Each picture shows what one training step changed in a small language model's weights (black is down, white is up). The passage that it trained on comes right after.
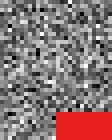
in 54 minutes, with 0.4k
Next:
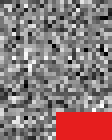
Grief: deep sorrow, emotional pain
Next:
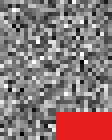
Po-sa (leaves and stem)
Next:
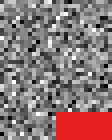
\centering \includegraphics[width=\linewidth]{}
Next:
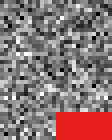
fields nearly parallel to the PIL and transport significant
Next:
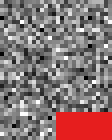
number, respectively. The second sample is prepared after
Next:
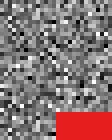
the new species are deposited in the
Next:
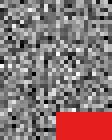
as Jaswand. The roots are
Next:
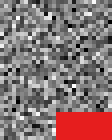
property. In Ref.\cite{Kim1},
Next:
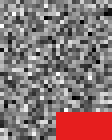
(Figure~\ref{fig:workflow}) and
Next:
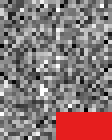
done to slow usage rates, according to a Western
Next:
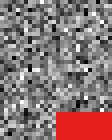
[3, 4, 12]. However, automatic methods
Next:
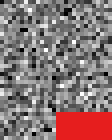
fully captured in one study. Subsequent researchers can
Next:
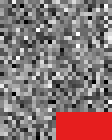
the same measurement process to the output of the
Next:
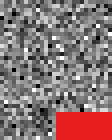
approaches have in common that they enforce asymptotic stability by
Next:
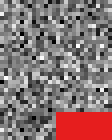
it difficult to obtain reproducible thresholds, are
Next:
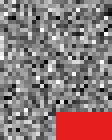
requires the production of a very large amount of pollen
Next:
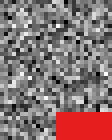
channels contained in PYTHIA. For the
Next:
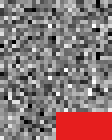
support group... And they make fantastic use of
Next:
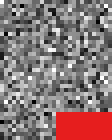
a good solution. However, these choices are not described
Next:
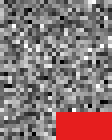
problem solving, and transgression. In this
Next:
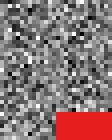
women. Methodology This is a cross sectional study
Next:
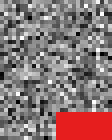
features of the original image and deceives the
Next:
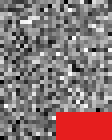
is being produced by the interaction with rotation and
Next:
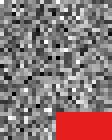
a detailed atmosphere calculation, a parametric approach is
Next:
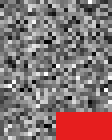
its associated uncertainty. In (a), the data are
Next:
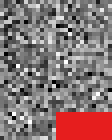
(3) in a particularly interesting case of
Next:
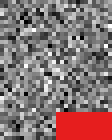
of study in deep learning-based methods for the
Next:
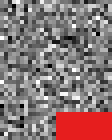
red/pink. The splitting of the
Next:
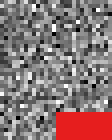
number of magnetic field lines. To make progress we use
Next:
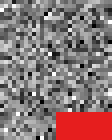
in function of p_T in pp collisions at
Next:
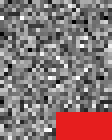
V within the full seesaw expansion was given in
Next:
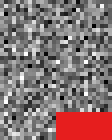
γ and γ′ structure, respectively.
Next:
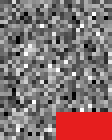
in public sentiments compared to others.
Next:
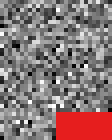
survey method for the investigation of work-related upper
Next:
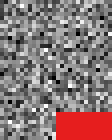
d_s\,n}(x)$ and the seed
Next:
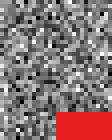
{\bibinfo {volume} {4}},\ \bibinfo
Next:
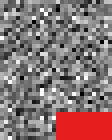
significantly exceed it in the upper $p_T$
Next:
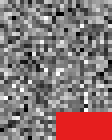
77 Cheongam-ro,
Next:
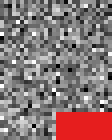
after a major flare. Focusing on the
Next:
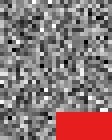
left untreated, the infection may lead to
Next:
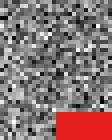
more detail. Depending on the resolution level,
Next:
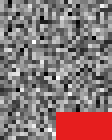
deposited on P-terminated
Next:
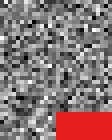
strain hysteresis loops are completely different and
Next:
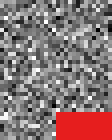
source can be measured. The total time taken by a
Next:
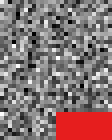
achieve noise barrier attenuation above a certain
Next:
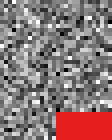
\caption{Architecture of our Hybrid model.
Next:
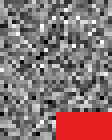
findings of the SWOT analysis in a workshop on
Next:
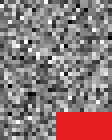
About 70% patients are well controlled with drugs
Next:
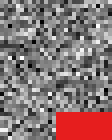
post-processing of the SAIL data in order
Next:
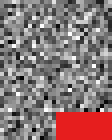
& 60 \\ \hline \end{tabular}
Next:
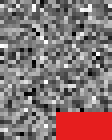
approaches we developed to control them. From there we describe
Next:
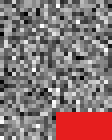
and improving patient outcomes. Among these conditions,
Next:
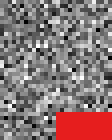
the primary thermal decomposition products and thermolysis
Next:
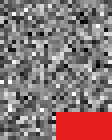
and hired a consultancy firm Bain and
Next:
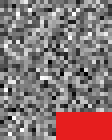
soil which is the foundation used for road construction.
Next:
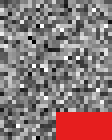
weight of the individual form before summing. Results and
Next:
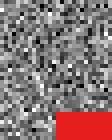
equation, this does not mean a severe constraint
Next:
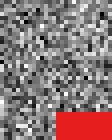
and temporal resolution of our dataset and to the employment of
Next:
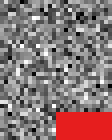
as well as chemical properties. The screened yields from
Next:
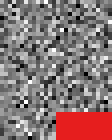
more state welfare intervention has moved in
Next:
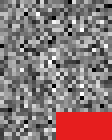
time zero, and that there is a cash flow
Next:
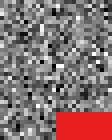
textbooks, artificial intelligent,
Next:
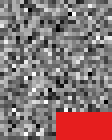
provide a coherent explanation; Informational entropy
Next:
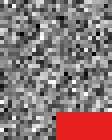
hands-on activity wherein students must follow an
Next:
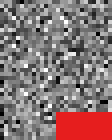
two features have been explored: flavour changing interactions
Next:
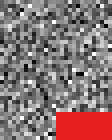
the VP due to its movements.
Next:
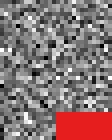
10 m. The purple dashed ellipse
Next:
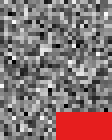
on academic stress and attitude towards suicide which
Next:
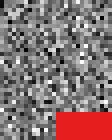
the leaves of *Morus alba*
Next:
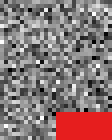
variations of the probabilities $P_{ijk}$ defined
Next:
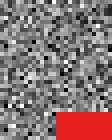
with the GDP of the country in question.
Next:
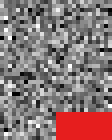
Referral c) Awareness Programmes d)
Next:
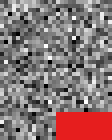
## 3. Data and methods ###
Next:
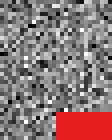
clear show the research opportunities, which yet to be explored
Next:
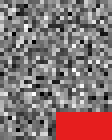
help will provide intelligent intervention based on the behavior
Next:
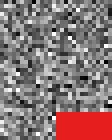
quantum network consists of quantum nodes that locally process and
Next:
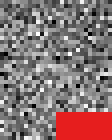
crucial for comprehending a molecule's capacity to pass
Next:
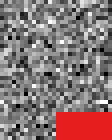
In Surat, Gujarat. World Journal
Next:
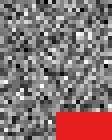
the Diophantine problems solved by the
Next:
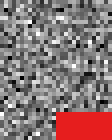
made by a senior member of the lab team
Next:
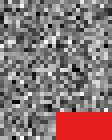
It requires motivation to complete tasks and engage students with
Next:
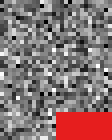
Bulawayo City Council that were
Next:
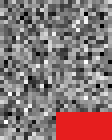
of excitonic wavefunctions [18]. The materials
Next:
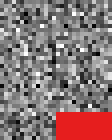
and exposure to the environment [Marsick and
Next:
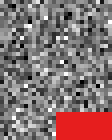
has undergone massive development as users who initially only
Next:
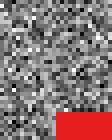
brain $B_1^+$ maps using a
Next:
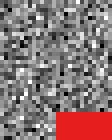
diseases and it may have oral manifestation.
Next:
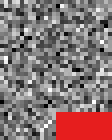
Deleting the model and storing vectors on
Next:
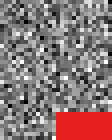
the proposed method by using text simulation strategy under different
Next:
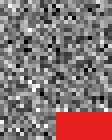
Cultivar Days to heading Plant
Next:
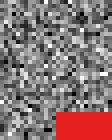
in passive mobile data collection. *Public
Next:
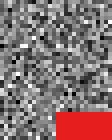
$E$ = Error rate The comparison shows
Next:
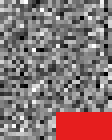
can help the owner know the diet of their
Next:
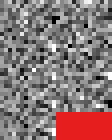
FATAL VICTIMS OF THE
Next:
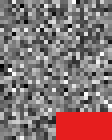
the government, or otherwise force him to work against his
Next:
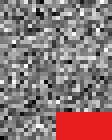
$\delta\chi$). Out of these,
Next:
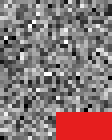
with repeated unit cell. He evaluated the global bending
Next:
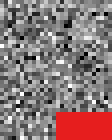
Principal Component Analysis or Nonnegative
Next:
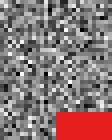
*Annu B ASTM Stand*
